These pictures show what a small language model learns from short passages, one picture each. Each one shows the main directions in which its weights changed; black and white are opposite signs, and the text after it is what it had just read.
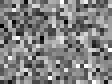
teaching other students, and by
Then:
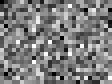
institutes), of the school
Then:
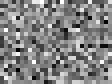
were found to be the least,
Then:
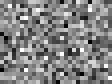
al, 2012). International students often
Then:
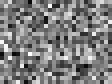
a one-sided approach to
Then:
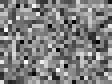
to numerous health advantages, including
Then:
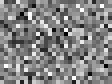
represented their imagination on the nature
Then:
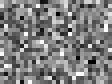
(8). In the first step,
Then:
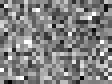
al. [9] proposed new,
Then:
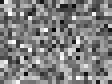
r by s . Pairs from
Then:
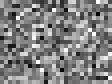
of medicine and science.
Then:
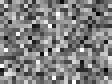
phases to produce an
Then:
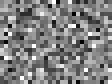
4.3: Convert each
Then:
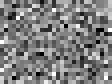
of all sample was below the
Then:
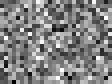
will be requested to send
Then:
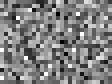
of the Trinitarian
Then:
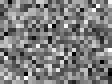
while NBD 11 as the
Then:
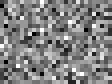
(EAP) has always been a
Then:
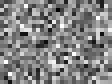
et les perceptions de
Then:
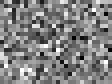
signal to track another one. It
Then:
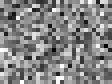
of the world's children and the
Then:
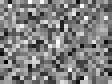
2019 % Change Male goat
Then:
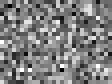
the number of mealybugs
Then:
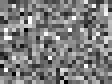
not only comparative mythology,
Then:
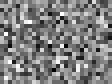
ethical standards Disclosure
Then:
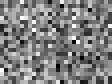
¹, Kanta Ka
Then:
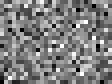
phase is lesser compared to
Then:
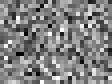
due to the advancement of many
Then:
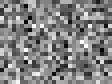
depolarization (the third and
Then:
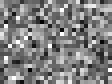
in India provides a good service for young
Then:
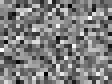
of information considerably simplifies
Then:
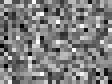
Institute of Tech.
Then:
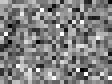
Eroticism with plastic
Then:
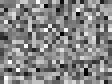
because they cause deaths,
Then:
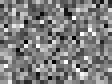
by Freedberg, where
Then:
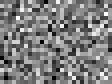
in the corresponding subsection in the
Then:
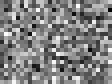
utilization of resources for molecular
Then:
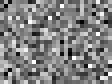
Cauchy and its limit can
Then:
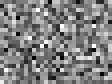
is carried out. Key
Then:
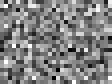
linked by the consonant
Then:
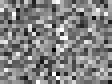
possible. Actually, Article
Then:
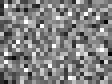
northern Wadden
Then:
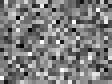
for the Portal. - We
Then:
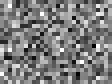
renewable energy instead of
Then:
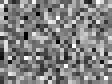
the siloxane moiety
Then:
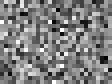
signature from frequency spectrum
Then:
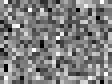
Death Recovered Severity
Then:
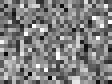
search results. The process is
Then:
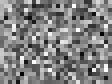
tow Figure 6a: UD
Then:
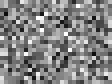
you hear? Is it completely
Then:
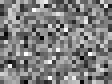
during their class, whereas
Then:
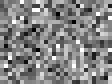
which is looking to improve the
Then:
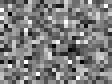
adjacentTo Adenostoma
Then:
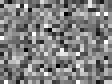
time [23] - Defect
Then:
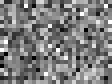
behaviours. The different versions of
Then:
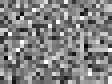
with implications for the HIMU
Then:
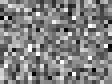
forming the partial sum
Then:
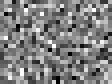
regression: For each side of the
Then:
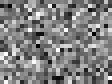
of foreign languages nowadays.
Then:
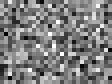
each component being crucial. The market
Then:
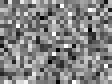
on education sees no future of
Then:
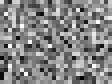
Central Groundwater Board,
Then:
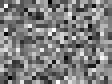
set modulo 6, because
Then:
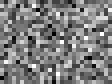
to use the digital technology to raise
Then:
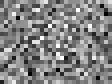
in general, to any type of
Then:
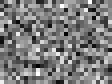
tests to determine parameters such as the
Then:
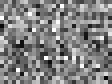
Sousa Simoes,
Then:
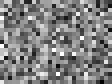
one of the greatest feministic
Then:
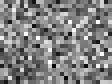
different layers of knowledge.
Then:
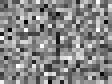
do they handle such situations,
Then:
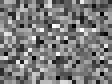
values used to create this discrete distribution
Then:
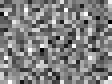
livelihood, The
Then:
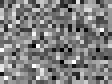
the world and local markets of
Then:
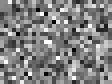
equipment – an experimental
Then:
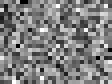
in a microclimate
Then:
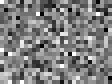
OF INTEREST The authors
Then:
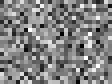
and develop appropriate adaptation and
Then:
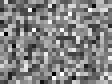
dual band requirements but also of
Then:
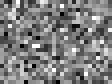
an average hydrogen concentration of 14%
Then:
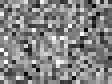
Music in China*, the
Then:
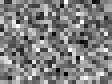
Association of Classification
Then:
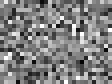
disclosure as high, medium,
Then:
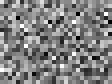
female was inversely associated to
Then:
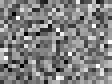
in the trade and agriculture
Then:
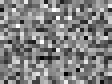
acute exacerbation of
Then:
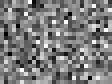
repositories. Other topics
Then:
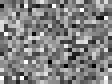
[8]. The prognosis is
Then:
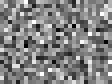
us to teach – and learn –
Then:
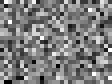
environmental contamination, one health.
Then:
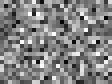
Stancanelli, R.,
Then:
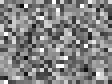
scenarios are further analysed with energy
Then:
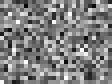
Population and cohort
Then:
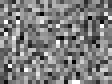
bandwidth through
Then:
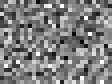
greater than 15%, and none of the
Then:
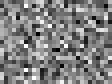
can be identified. If the reference point
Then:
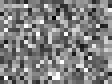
reasons. Perhaps most
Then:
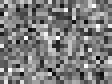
Handling Extraction and
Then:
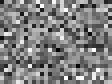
and then models including performance status as a
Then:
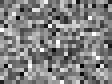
in the university offered by
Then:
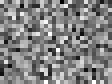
According to the United Nations
